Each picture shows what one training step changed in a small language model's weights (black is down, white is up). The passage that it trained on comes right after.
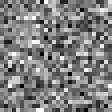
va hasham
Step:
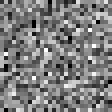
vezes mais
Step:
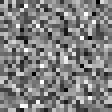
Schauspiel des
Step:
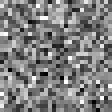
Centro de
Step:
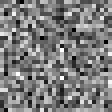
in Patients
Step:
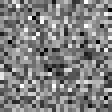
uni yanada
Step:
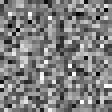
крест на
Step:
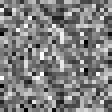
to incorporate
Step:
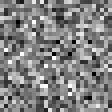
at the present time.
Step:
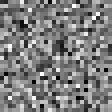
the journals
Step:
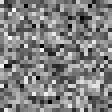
a proxy for
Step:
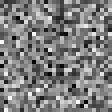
development and rational use
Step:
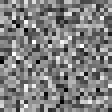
das Leben
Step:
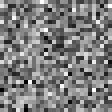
faoliyatini va
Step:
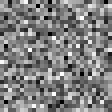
Fortificação e
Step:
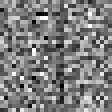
(*doi or
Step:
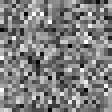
whales is also
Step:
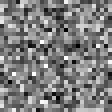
las emisiones.
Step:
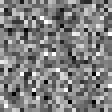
for clarity,
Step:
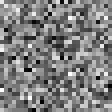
sugerem uma
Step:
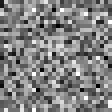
The opening in
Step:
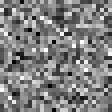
for what is to
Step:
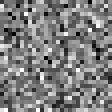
indicate that they are
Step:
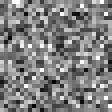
highlight the need
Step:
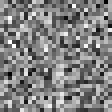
the rate of
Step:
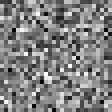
is one of the
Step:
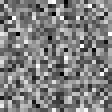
normas de las
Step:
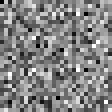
the addition of
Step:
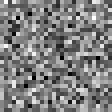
been registered
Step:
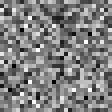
to conventional
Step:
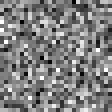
los nuevos
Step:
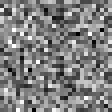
to participation,
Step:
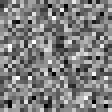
the world,
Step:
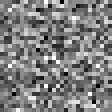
davlat va
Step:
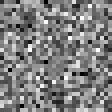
prostredia –
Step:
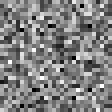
by the participant.
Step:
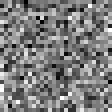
explica que de
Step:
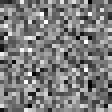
environment, business,
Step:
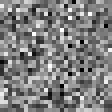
decomposition of
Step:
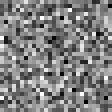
un “monde
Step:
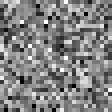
need for the review
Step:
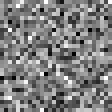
board:** It
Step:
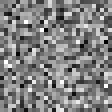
и оценка
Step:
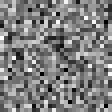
de referencia como
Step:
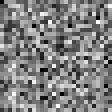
isolando le
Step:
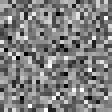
the trends in
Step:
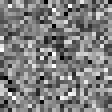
influyen los
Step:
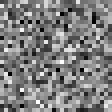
often referred to
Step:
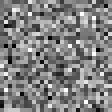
rubbed on
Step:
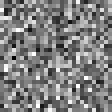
evidenced by
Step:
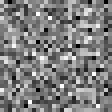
sources can be
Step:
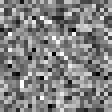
for the development of a
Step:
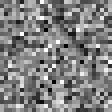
or the ratio
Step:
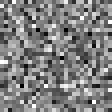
EDs among
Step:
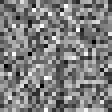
that widen
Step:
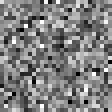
ink mixing
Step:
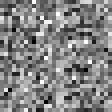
significant finding of the
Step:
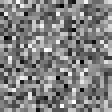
that of reading
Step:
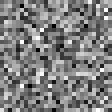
standards. The
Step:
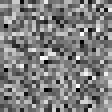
Bahia no
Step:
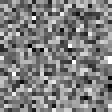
and exciting
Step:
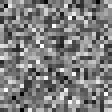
test? It is as
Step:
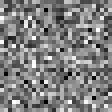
parameters such
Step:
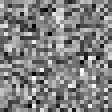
By the end
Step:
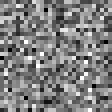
other issues.
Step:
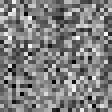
accurate measurements
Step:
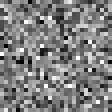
Research Gate,
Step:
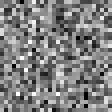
from elementary
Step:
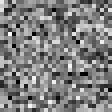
ao coro e
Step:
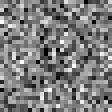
los meses de
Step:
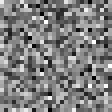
protein source that
